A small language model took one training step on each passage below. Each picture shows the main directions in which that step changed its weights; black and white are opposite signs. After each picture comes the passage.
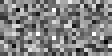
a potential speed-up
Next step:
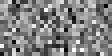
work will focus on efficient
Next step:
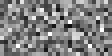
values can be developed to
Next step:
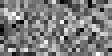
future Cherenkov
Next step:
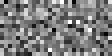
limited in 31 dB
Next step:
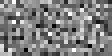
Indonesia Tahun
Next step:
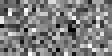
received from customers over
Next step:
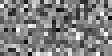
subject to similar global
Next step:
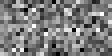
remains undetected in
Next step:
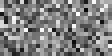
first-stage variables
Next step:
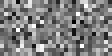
be a success. 6
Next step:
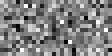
della principessa
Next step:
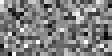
& \qquad $\Delta
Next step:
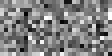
Keep Up
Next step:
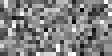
à Secretária
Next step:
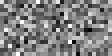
personas realizan el
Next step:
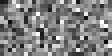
both skills are vital
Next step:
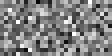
This is equivalent to a
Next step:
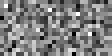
this report provides the only
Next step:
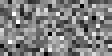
With a luminosity of
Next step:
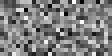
generated. The position is
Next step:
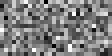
to the organization and
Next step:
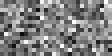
signal decoder that
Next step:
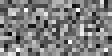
depends on the treatment of
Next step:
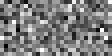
delays in the
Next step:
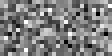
the dynamic UI elements
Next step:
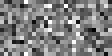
positive energy theorem since
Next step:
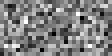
have been deployed
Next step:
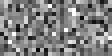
features are scattered
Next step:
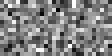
layer and smaller for the
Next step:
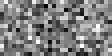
both impurities
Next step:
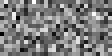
Contradictory results
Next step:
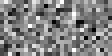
connection through mobile
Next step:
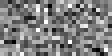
treinamento quanto
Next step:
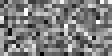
due to population growth and
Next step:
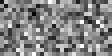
be fused contains
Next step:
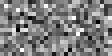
deposit to the
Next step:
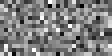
mazo de
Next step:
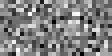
positively engaged with
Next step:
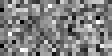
metal WF,
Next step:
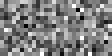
and entropy production.
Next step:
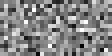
from the contribution $\Delta
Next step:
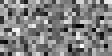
required to find and use
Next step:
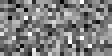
special art. 1
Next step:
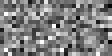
prominent representatives
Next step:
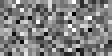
This means that such
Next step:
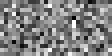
of “an easy
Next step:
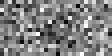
2D crystals are
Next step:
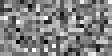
and the Collins
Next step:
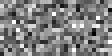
metodikasi”. 3.
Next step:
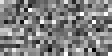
{\bibinfo {volume}
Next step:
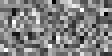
frequency. We obtain an
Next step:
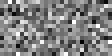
Therefore, we can
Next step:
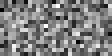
and coauthored
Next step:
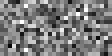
Bolalar yangi
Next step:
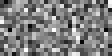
industry, contributing to
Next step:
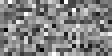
confiança do
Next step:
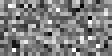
*Voci di
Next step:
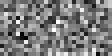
of the constitutional
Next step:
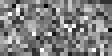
X the first locational
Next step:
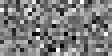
starting from the point
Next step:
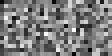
and a PHEP
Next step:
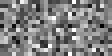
multiple noisy
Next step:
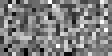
results show the robustness
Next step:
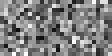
one revealed the extent to
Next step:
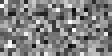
ularning nominal
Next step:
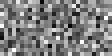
first averaged individual
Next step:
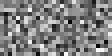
field of activity"
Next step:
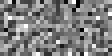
distances, with the
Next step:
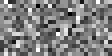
ish yuritish
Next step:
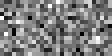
along $\bf B$
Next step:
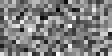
many image-based
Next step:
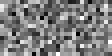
is published under CC
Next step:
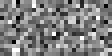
Issue Repair
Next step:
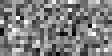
of Clinical
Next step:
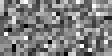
effect and suits
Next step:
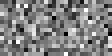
at ($\alpha \leq
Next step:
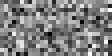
measurement} Eq.\
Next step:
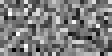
exhibited simple partial
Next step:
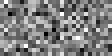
balancing act of a
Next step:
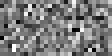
by an identical
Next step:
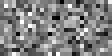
das vantagens
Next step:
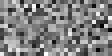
from grades 7 to
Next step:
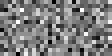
directly generalizes Eq.
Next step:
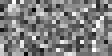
can assume that these new
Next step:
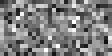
the researcher felt
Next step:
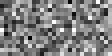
lactation: what
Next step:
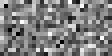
Dissolution characteristics of
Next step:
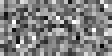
and calls the
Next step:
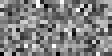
à normaliser les
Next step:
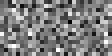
learning). For instance,
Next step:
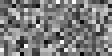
revealing details of the
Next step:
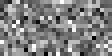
buildings is presented in
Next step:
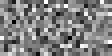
for the user to view
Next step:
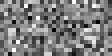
I really like
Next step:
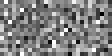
[5]. They identified
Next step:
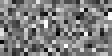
losses is vital to
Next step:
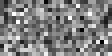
while Population II
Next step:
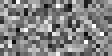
explained by the model proposed
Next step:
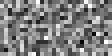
recruited by a
